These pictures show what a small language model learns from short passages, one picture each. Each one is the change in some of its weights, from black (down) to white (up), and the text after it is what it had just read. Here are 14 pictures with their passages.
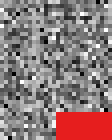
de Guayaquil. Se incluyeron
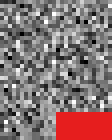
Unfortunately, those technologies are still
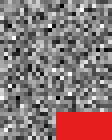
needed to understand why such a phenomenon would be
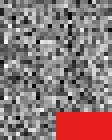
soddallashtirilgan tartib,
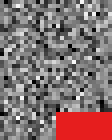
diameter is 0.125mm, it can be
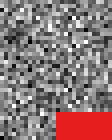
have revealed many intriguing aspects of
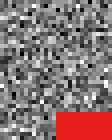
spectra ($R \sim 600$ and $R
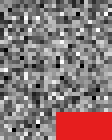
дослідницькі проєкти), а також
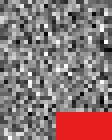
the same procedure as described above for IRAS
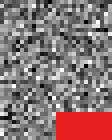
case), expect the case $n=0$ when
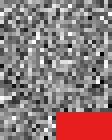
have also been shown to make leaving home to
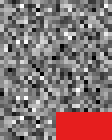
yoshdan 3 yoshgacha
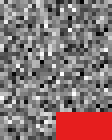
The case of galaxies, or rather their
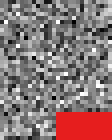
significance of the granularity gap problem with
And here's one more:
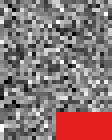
bunch intensities, the electron cloud in
